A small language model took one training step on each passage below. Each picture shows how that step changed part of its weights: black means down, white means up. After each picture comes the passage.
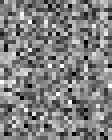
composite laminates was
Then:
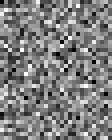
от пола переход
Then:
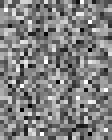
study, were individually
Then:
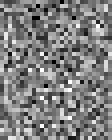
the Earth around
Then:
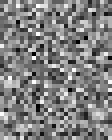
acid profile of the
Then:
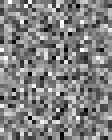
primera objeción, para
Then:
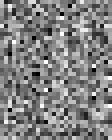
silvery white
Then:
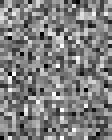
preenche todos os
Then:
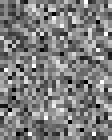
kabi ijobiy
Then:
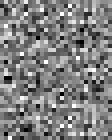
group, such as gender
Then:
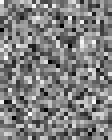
and sufficient adaptability
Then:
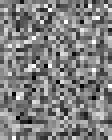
expressed as a multiple
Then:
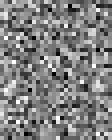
entity. One
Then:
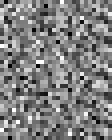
recommendation to
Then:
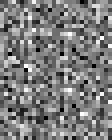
10 (Physical
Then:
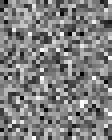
sodium acetate
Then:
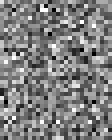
species diversity was
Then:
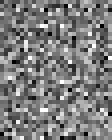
and γ^2
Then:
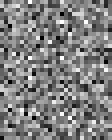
Load Bus
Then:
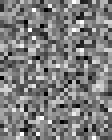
transfer time. The following
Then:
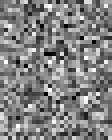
monossomia do
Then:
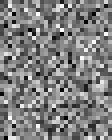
и представляет
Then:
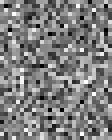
cloud storage
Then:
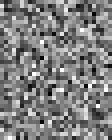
process makes optimum
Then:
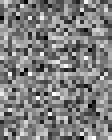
the village or
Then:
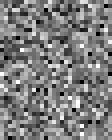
usul orqali muallif
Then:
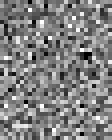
more similar than might be
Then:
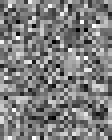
utilization of fruit
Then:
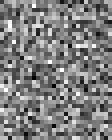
hyperemic areas in
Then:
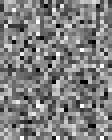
sobre un *quantum
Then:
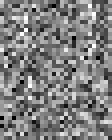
and improving predictions of
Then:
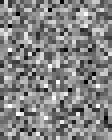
and CA, RU
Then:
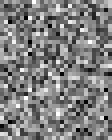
кожного із
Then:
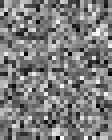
presence, related with the
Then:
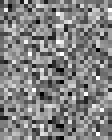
Manganese Manganese
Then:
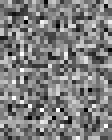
recent years, the
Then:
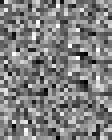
de la tierra
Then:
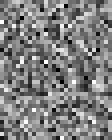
modo pelo qual
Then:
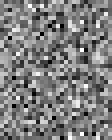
authorisation, for
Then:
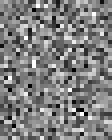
consideran asignaturas
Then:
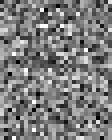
value and γ value are
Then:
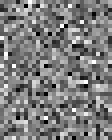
une tension constante
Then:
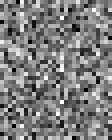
Herrmann y
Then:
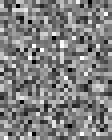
ularning yordami
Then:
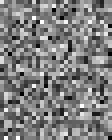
ularning qanday
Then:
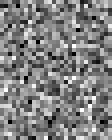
context is consistent and specific
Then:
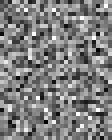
of binomial distribution
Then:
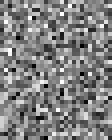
erigiría una
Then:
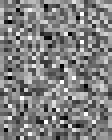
- Obstacles:
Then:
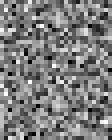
tools and instruments
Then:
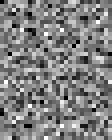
a pandemia que
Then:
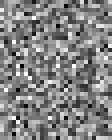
to configure admin
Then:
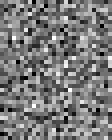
II Stratum I
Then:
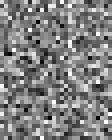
roadside object
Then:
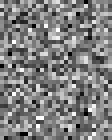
childhood to the
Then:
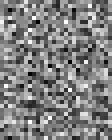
and strategic objectives,
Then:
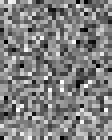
в борьбе с
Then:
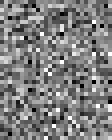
mumkin. Nafaqat
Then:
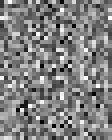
voor dat de
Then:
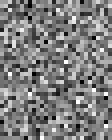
2. Gujarati
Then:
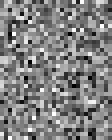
in the practice.
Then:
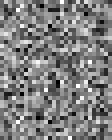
of observed data, especially
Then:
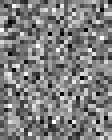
Virtual Object
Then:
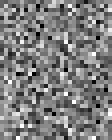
auss Moysis
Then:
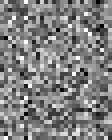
Analysis of 1U
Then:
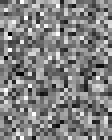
de Torres?
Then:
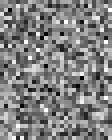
prepared in Section
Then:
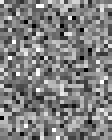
be configured to only
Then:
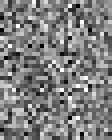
cold season.
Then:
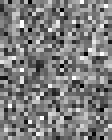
gegeben sind.
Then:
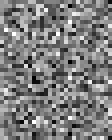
de implementar acciones
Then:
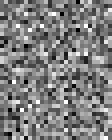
slow reaction hence
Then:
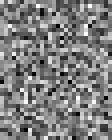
different results, with a p
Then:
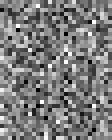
while the flowers of
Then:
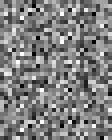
здесь и
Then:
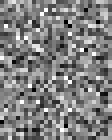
means a person who behaves
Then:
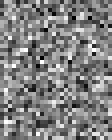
L. Albert
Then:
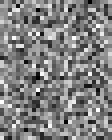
Uruguay –
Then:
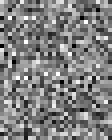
Assembly in
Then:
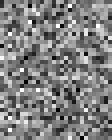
vez, tiene
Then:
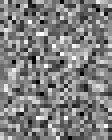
compatible only with
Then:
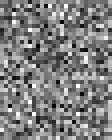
Plating: A
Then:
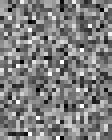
emerged, partly
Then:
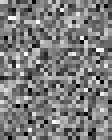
of the ethanol
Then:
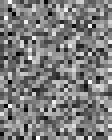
- Slovak -
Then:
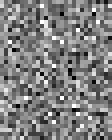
of honorary
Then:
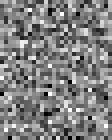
parameters for which the
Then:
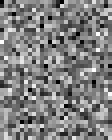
em seus aspectos
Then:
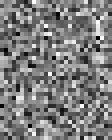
organizmida turli
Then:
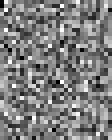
prison violence, and
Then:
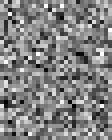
Weapon systems and information
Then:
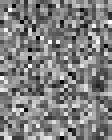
screws 4
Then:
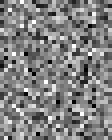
leads WG3 and
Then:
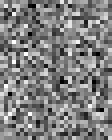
and perinatals.
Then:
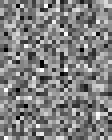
to result in a poor
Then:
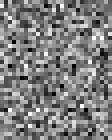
and to briefly
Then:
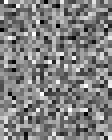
in de klas en
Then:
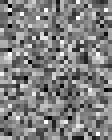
on Community user
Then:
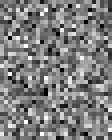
depth, Fuel
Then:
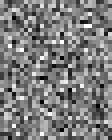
miqdori undan
